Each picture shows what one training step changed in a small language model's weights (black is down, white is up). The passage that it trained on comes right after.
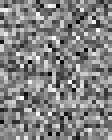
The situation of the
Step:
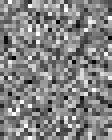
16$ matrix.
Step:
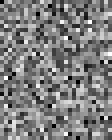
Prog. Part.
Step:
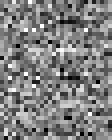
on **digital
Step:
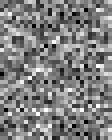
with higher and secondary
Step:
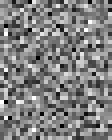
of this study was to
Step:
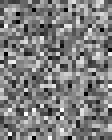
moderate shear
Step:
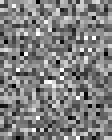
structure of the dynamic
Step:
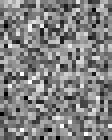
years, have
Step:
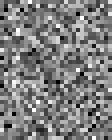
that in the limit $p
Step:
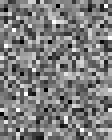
flux above an
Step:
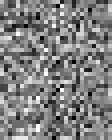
each node with the
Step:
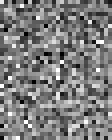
border demarcating
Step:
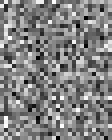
interactions, which
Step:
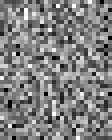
the transmission parts
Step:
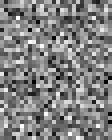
manifestando entre 3
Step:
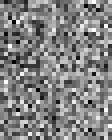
y allí de la
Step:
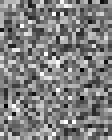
Kaiowá que
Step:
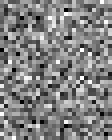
run the setup
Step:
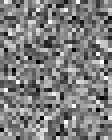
do Tempo -
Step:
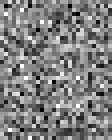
of training aid
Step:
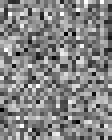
the burden of
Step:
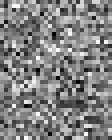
application of information and
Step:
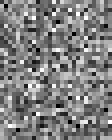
conclusie. 3
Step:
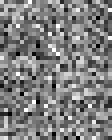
form the massive star
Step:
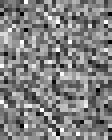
RD or SD.
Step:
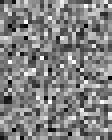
як для
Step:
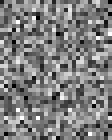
where star formation
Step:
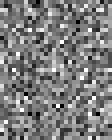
of $c$) of
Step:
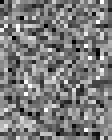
in $pA$
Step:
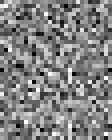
yes & RGB
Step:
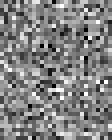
In the end, no
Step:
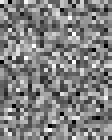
open symbols are
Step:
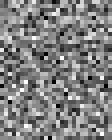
can be applied to
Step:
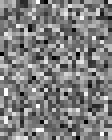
the true yield as the
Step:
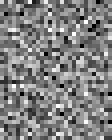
showed that Theorem
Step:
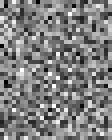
Slices Delay
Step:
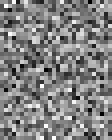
práxis e a
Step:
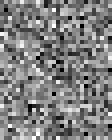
In this phase, the data
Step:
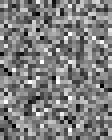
землі і
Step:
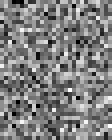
physical evolution from
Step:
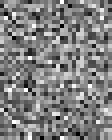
by a constant and
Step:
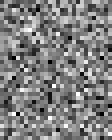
must communicate to
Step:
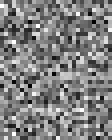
or field generalization might
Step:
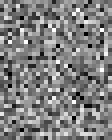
deb ataldi.
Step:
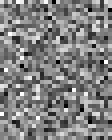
se funda en el
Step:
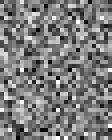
of the Soft
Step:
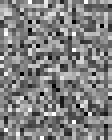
little has been
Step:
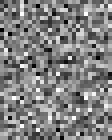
Planta de
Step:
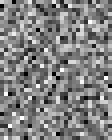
level is assigned to
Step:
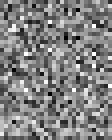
this case underscores
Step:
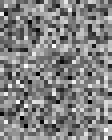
para maximizar
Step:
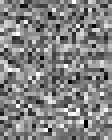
near the Fermi
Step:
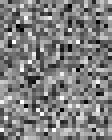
foram colocadas em
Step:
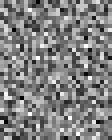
of the remaining
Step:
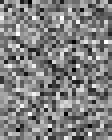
one or more processes,
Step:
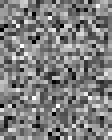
sensor placement
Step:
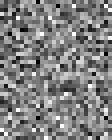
y de flujos
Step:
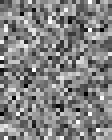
preferred plane
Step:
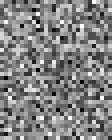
the three methods were
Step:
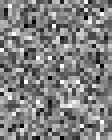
on the content of
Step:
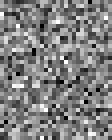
which is proportional
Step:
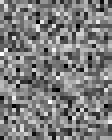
extração: Fatoração
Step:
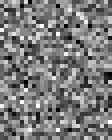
misol bo'la
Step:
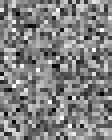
at Cambridge
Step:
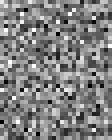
Sie nach dem
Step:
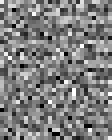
sedimentary or
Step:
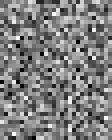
have a negative impact
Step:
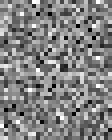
The target measurement
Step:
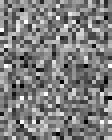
closed channel
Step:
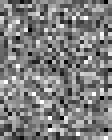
Agroforst in
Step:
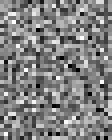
not allowed. The
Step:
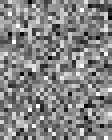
gradually or
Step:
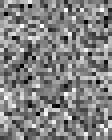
a partir dois
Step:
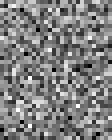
variations of the critical
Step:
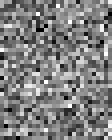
de la qualité
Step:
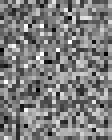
Step 1: The
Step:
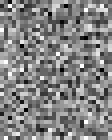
gar birontangiz
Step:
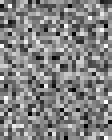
the duality transformation
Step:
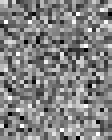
and the forcing
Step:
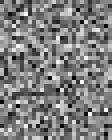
this rule holds
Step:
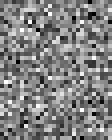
use three independent
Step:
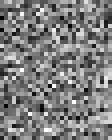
answer generation
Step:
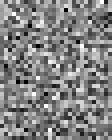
follows a time series
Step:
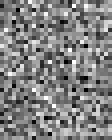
effort. The
